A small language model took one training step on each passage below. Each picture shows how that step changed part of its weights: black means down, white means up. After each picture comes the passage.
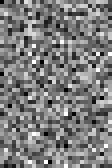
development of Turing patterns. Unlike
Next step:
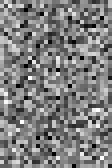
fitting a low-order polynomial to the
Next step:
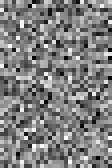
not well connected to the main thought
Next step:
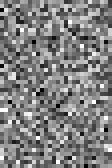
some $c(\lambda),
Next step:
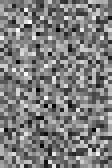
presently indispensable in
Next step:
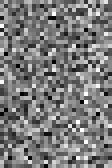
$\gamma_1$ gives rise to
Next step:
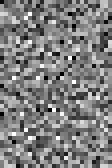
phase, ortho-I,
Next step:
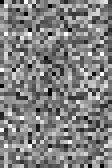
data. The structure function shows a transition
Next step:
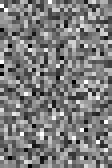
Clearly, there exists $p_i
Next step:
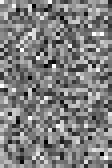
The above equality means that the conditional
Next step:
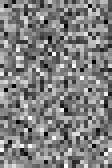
first step, we wish to derive
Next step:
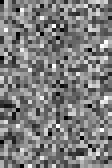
and prediction. All experiments were conducted
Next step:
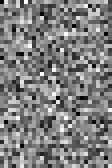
on the fluctuations, coherence and the
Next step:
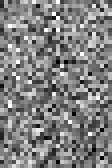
(top and bottom nodes) where the
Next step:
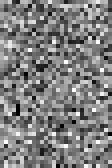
to this standard, not only Newton's
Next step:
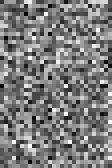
sector. We will study two
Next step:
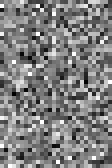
conditions TSDs must appear by
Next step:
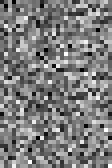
sum of the device costs,
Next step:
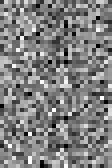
quantization follows along the same lines as
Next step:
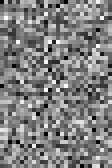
see it. The best that can be
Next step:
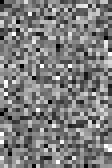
of $S^\lambda$ and
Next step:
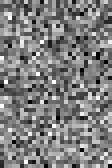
of electron spins to host nuclei is
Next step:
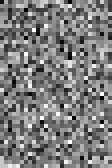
\item Lattice geometric algorithms
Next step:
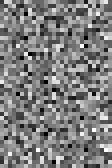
$\mu_t$ are
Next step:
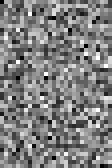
forward difference $\Delta^{+}$ and
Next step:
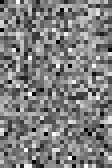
are equivalent for an $R$-module
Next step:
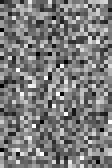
interpolation functions. More precisely, given
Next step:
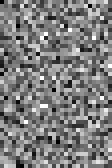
count, completing 49
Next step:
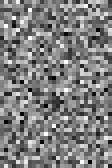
does not affect homotopy groups in dimensions up
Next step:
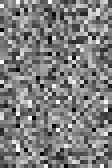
their derivatives on both sides of the interface
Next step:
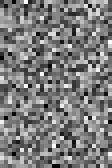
the sheet, we follow the protocol
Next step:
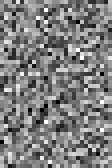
a longer time period than is possible with
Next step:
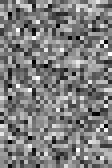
\] It is easy to check that
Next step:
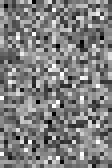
computed directly and we prove then our
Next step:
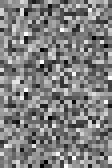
show the robustness of the proposed method with
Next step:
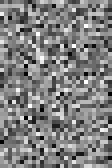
function as \begin{eqnarray}
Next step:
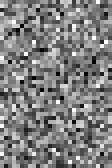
\oplus End (TM)$.
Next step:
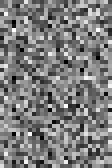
usual way to visualize
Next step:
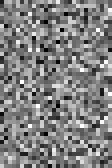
grayed out in the plot.}
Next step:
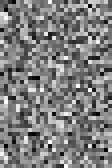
In particular, we would be able to
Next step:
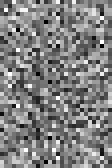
solution to (ODP). In
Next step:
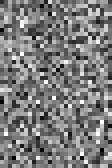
by providing lower bounds on the
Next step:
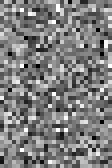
\times G)(\AA)$ appearing
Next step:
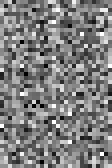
\times \E$, we rewrite
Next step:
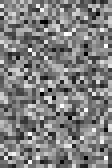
eMSTO. In addition,
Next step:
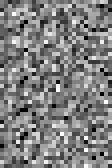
AMD Athlon
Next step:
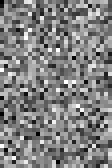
and monotonically non-decreasing
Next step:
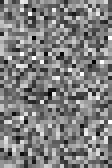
the Main Lemma applies, and we
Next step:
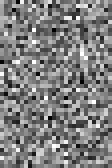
show that there exist a functional
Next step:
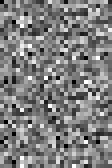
motivated by the new runs. These
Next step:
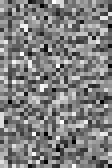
parition function is \be
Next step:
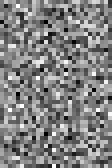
construct a synthetic spectrum, using
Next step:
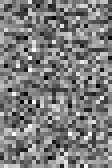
strands considered in this section
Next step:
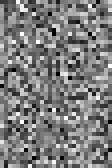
experiment} \author{G
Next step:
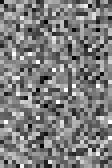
designed for use in a BUU
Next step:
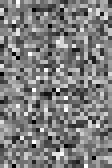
because the second order field equations following from
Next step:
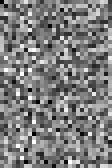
balls in the correct bin
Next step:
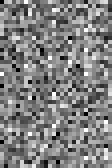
and $B_{l}$ are to
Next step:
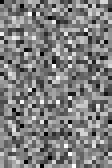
$T$ and $\delta$, where
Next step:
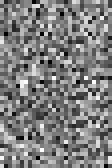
Third, we introduce a novel
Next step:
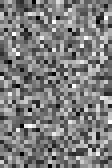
linear space of $\,n\times
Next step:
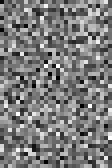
another family of networks in Section
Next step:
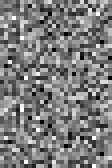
not fully return to its homogeneous ground
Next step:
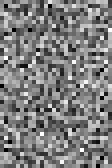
mechanical viewpoint, this can be
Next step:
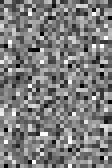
observed in $\phi^4$
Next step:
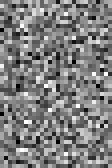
muon-poor showers
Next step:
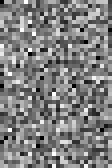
and the double average is over
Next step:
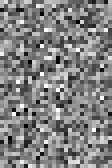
a plausible conjecture the
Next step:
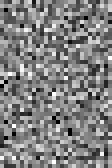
and eliminated using a
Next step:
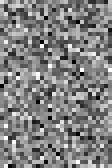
a recursive approximation technique that shares
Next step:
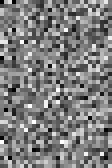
and temperature. First, the formulas
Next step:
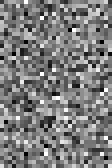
on the position of the equilibrium point in
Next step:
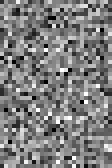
vectors coincide with $L_1$,
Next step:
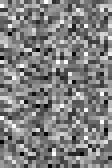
NAN scenario of SGCN.
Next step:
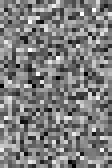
platform with uneven
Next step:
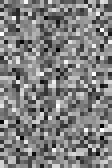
$h$ converge as $x
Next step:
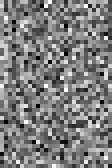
Also, since the proofs follow along similar
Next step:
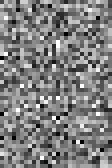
This result indicates that optical transition between
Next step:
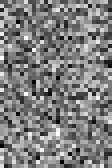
When $S$ has a
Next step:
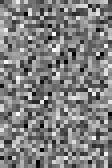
in recursive games with nonnegative
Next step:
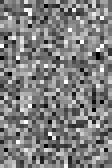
branch (as in one-level
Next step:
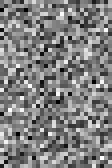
is a $\sigma$-finite
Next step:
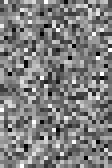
which hampers its sensitivity, and
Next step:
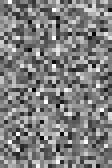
B$ there are two special cells%
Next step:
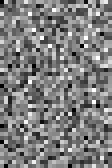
($\Delta E_0$ and
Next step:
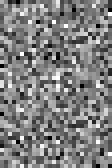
variation in both preheating zone
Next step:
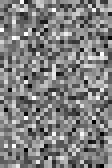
\in X^A \quad
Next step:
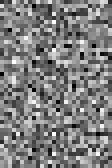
refactorization symmetry for the equation
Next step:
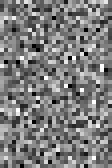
are equifocal. Let
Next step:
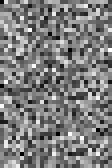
of the W state is maximal only within
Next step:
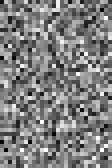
less Lithium-7 is produced
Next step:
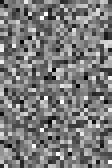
the bound of $\Sigma$. The fact
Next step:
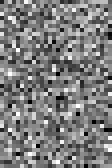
to $n$. The order of
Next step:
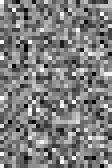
\end{eqnarray*} A similar
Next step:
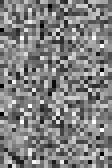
as well as for (b)
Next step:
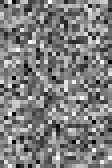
this purpose, the Collaboration has
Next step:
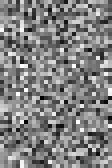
therefore have \[ \psi=
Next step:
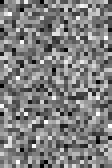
of car-following models with an
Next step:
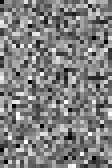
drives is nearly adiabatic: a
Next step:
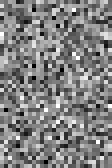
Let $\rho$ be a metric on
